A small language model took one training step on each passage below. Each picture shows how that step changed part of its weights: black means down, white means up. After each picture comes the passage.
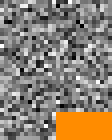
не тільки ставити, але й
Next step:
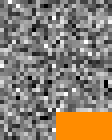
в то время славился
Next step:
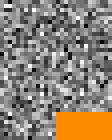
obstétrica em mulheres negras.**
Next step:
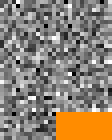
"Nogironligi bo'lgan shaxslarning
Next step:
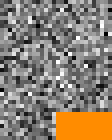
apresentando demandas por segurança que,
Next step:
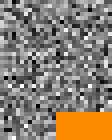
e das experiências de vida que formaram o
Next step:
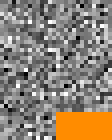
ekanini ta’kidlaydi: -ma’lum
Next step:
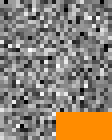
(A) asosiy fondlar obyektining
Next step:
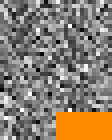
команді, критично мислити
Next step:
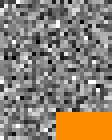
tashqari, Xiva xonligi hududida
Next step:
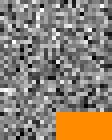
vis didesnę reikšmę
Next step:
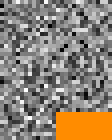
эффективные методы развития коммуникативных
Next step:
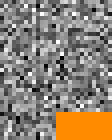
фондов МОКМ в обучении
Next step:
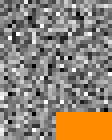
sobre MEI Fonte: Dados do
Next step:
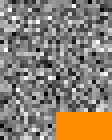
с. 7. Малицький
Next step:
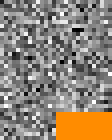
3 dapat dijelaskan bahwa dengan model
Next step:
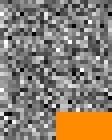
oportunidades promissoras para avanços
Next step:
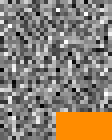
banjir di daerah aliran
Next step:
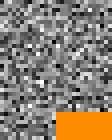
إن هيمنة موقع
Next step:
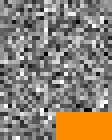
cause better performance, interpersonal
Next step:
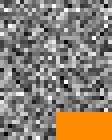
мевачилик ва бошқа экинлар
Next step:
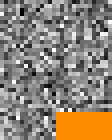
Education Management and Policy*, Vol. 24,
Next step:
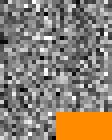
ejemplo es la indagación respecto del origen
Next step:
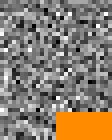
джерел 1. Онлайн
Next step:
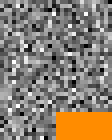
Karimova S. Innovation pedagogika:
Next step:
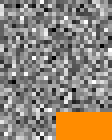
kamoloti uchun sarflangan har bir
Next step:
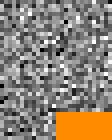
5-jarenplan vooral in de
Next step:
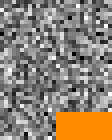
Хемосорбция жараёнлари
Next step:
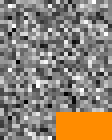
topish bu o'quv faoliyatning asosiy
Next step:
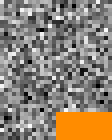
sarıyonca 5 N 0,2 E
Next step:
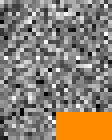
en una sociedad o comunidad humana en función
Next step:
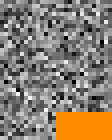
categorías analíticas, a proyectar su
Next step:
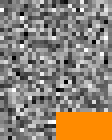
himoyasizlik bo'lib,
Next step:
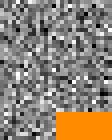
formation. > 4.4 Apprentissage
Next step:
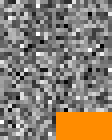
Olloyor qarashlari asosida sabr,
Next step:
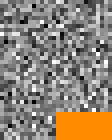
ko'chatlarga qaraganda tezroq
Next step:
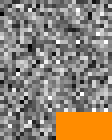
traduisant plus tard le livre en
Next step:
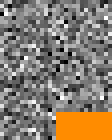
uma pesquisa de trabalho de conclusão de
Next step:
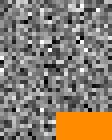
chiqib ketadigan sizot suvlari
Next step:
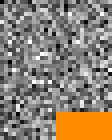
oladi. Kommunikativ madaniyatning ijtimoiy ahamiyati
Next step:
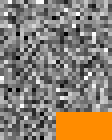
de llegarse a demostrar que el hecho
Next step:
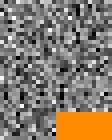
la ciencia que los describe y
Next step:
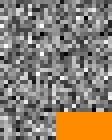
Саратова. Необходимо
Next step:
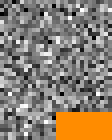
e multiplicando o próprio capital e
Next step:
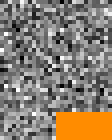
de manejo, puesta en práctica de
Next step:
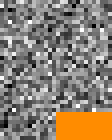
oladi, shuning uchun uni yodlash juda
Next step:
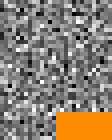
(tutqanoq,son yil)
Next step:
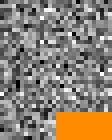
стенки обнаруживаются не
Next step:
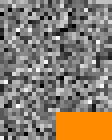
низкими темпами роста,
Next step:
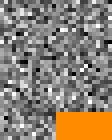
objetivos intermediários que compõem um
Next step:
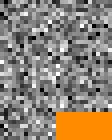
та піддає сумніву
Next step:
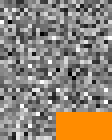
O'zbekiston Respublikasini rivojlantirishning beshta
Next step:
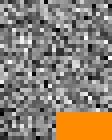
Decidiu-se tratar esta comunicação
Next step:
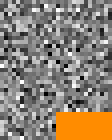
davlatchiligi tarixi (II kitob)
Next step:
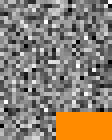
Se entendermos que as teorias também podem
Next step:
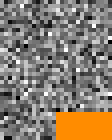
a alimentação de crianças e
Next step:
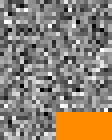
bağlılığın bir ifadesi olarak
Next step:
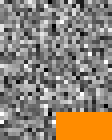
vôos sensivelmente reduzidos e
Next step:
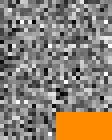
QUIJANO, A.
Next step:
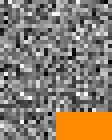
esse dia instituiu - continuando desta maneira e
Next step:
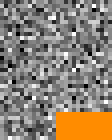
8. Hrouda, Barthel va
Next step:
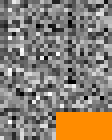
большей части Змиевского
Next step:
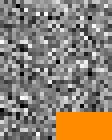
tipo de violência é consequência
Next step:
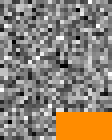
для використання їх на практиці,
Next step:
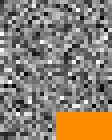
REIS, 2007, online). Um dos
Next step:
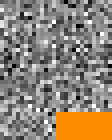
esse* (descriptive essay); -
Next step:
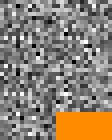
«time», «morning»,
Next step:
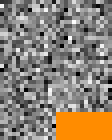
fasilitas layanan umum yang
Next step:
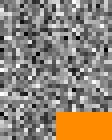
uchta darajaga bo‘linadi.
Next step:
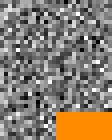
cada una diferentes relaciones entre la variable
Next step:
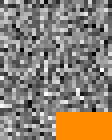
genutzte Beschreibungen:
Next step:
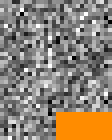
turlicha izohlash hollari yuzaga
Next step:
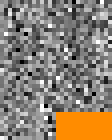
academic excellence, reflecting
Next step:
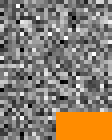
работе проведено исследование
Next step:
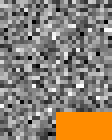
und b bestimmt. Für den
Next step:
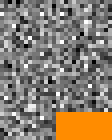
sobre respeito entre as pessoas e também sobre
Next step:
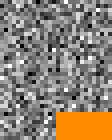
Fixed Effects Random
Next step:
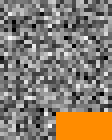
De estas muertes no me falten
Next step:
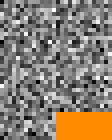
clasa întâi, fiindcă
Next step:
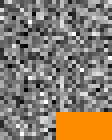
саройи. Кўзининг
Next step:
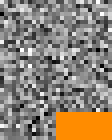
über ihren reinen Objektcharakter
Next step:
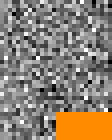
hayotdagi murakkab kishilarning ruhiyati
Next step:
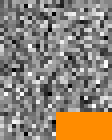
tez ish qiladi, lekin sifatsiz.
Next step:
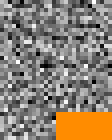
ҳам етарлича. Бу фонд
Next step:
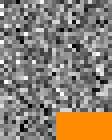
on the Basis of Credit Module System
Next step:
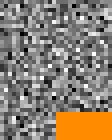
kerak bo'lganda yo'q qilinishini
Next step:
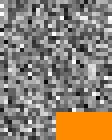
imediatamente impostos pela literatura, como
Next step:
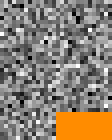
камчиликларни бартараф
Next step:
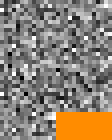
articulando pesquisa bibliográfica e investigação
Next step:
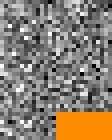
Era um homem com interesses
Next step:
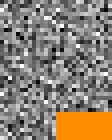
правил, регулирующих
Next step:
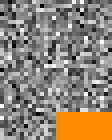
demikian hal ini tidak serta merta
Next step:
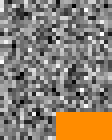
удельная масса осадка
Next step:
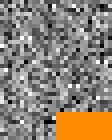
esperar. Para completar esta
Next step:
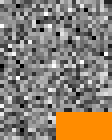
tehnika texnika xizmat hizmat mahsus
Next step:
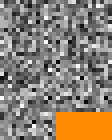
бундай нафни қонунга
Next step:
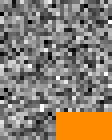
da sua espada; aliás,
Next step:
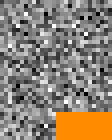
ya'ni interfeysini quyidagicha
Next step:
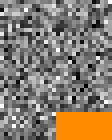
but recherché est de donner un
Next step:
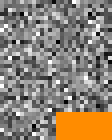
subsidiyalar va o'quv markazlarining
